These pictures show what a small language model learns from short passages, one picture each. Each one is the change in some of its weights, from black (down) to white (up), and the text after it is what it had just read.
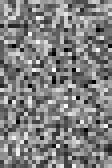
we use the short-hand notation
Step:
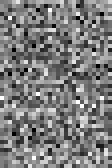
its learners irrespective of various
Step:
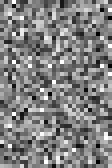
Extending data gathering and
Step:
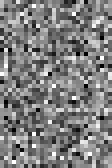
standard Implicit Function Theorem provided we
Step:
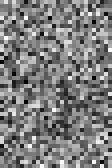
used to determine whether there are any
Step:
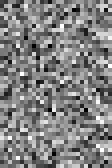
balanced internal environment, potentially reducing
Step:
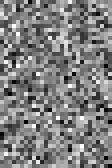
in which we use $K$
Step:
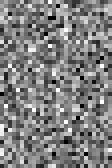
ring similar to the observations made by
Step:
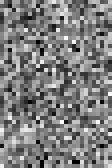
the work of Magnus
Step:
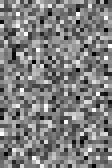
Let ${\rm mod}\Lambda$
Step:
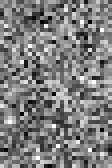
establish the Green Deal Data
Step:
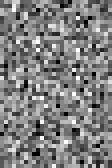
v \in \mathcal V
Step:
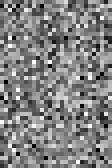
innovative solutions. Creativity
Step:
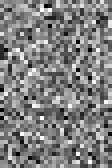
show that there exists a Cantor
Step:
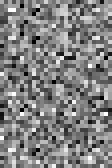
\begin{document} \maketitle
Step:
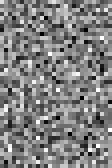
when a human, other than
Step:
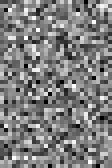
phosphate in a binary
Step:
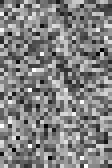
to implementation of the proposed new energy supply
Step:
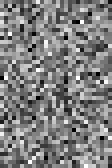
for Neuroprosthetics and
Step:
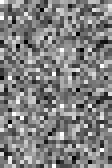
production of divinyl obtained from the
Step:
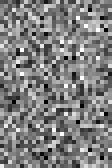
immediately by applying the Cauchy-Schwarz
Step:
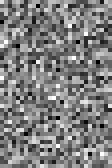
of fixed and periodic points,"
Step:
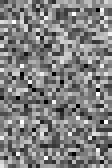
bulk material. The
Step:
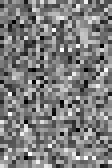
it is the duty of
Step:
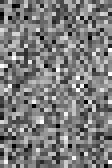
were carried out in accordance
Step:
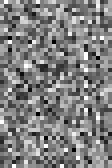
learning rate (138 seconds
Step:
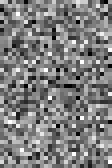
equal weights (1/3,
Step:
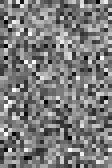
also showed that $\Delta$ has the
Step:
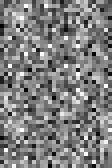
turbidity tube:
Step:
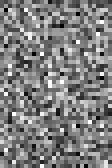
external funding from donors and are
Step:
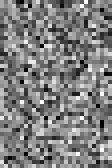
essence as a normative
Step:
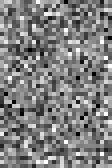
different possible configurations for PIL simulation
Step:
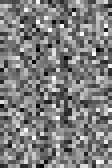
58.73%. Statistical analyses
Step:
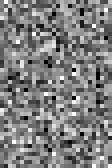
33.67 Frustration
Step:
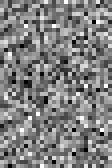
L. Wueller².
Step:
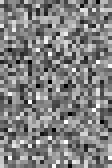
Covid-19 has been
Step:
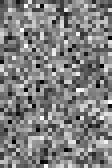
an ability to recall or recognize what
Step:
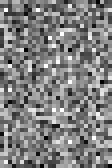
a manner as possible, of the degree
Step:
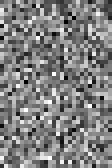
banks out of the 30 listed
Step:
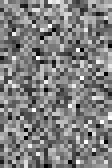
boundaries but are experienced globally,
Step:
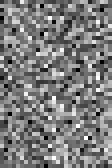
fair chances for increment of
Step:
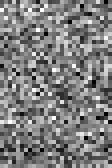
relations and the processive course of
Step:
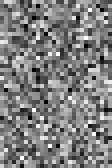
packing group [6]. We observed
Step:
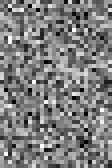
Lie group acting isometrically
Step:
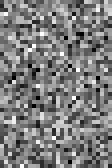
$$A = \begin{pmatrix}
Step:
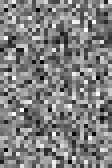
Journ\'ee sur les
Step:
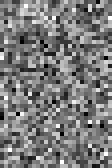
(Figure 1). With respect to economic
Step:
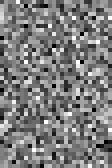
chapters WP task:
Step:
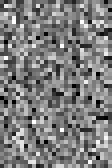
these plants in landscape architecture applications
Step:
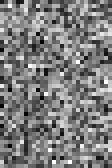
of human communities*. The full
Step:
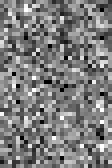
diversity and abundance of
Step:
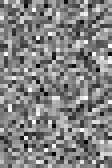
tested material is a tridirectional
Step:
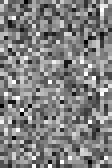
model of a conveyor section using
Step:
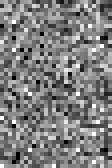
region’s industries relies
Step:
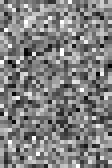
study the performance of this approach in the
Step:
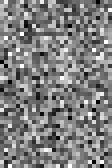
present study, it can be stated that
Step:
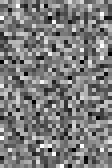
likely that there is a relationship between the
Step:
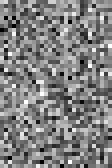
where, the same as in
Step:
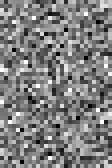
holes one at a time,
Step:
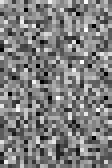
remaining~$50\%$ of the data
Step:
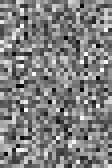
hr at 4°C followed by
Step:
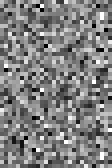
and discharges. This activity
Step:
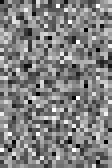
on peut supposer, à
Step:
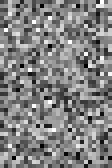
robust tracking methods, such as on
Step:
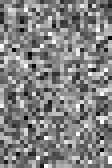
final diagnosis given on permanent
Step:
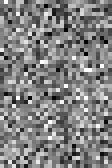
convergence rate), simple (with no
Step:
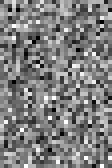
and $a\in R^*$. We
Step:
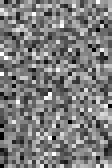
nodes to those nodes that influence the corresponding
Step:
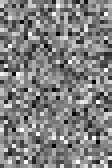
did not clearly identify unethical
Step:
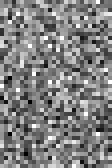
in the longitudinal
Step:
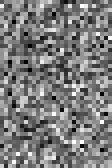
the community's understanding of physical
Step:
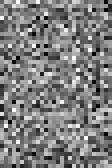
software shared through the CONP
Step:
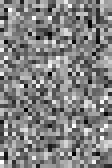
processes.^[34] During
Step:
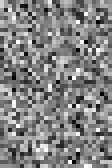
Filipino j-1
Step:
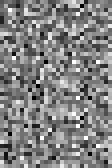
agricultural systems toward more water-limited
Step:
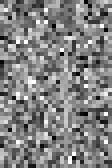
[Group 3 (TRI
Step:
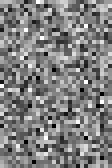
transition between the fast and slow reaction
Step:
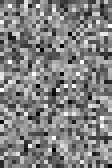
diagram of the electrical system feeding
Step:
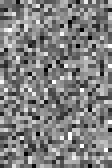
an ordinary 3-tuple point when
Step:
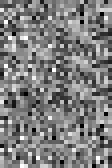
procurement mitigates
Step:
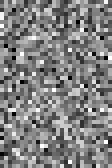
*2N$ operation variables.
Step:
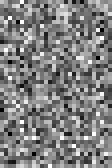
may assume that both eigenvalues are additionally
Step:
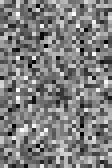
and singularities of these mappings are
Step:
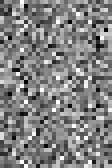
Effectiveness No specific empirical studies on
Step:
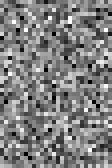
linear thermal bridges in
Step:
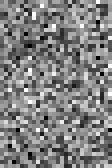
the administration of Village
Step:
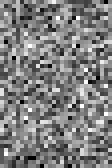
the Mechanist and the
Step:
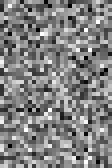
Duran Y , Polat FR
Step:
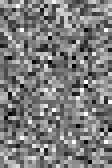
is indecomposable and has dimension
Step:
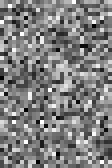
of the hull is dismissed
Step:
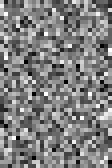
interest There are no conflicts of
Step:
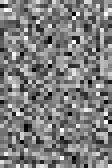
supported diffeomorphisms \begin{equation}
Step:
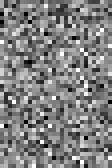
equipped healthcare working setups
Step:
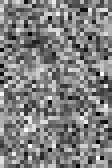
initiative that benefits the rest of the
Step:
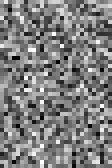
tasks along with regularization methods such as
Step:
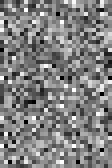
of comparing quantities directly, the total
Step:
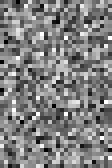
an easy task, but requires a complex
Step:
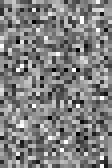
According to Steward (2015), these
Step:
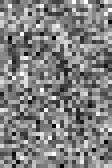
A stack of non-uniform
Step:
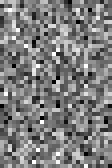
\end{equation*} \indent According
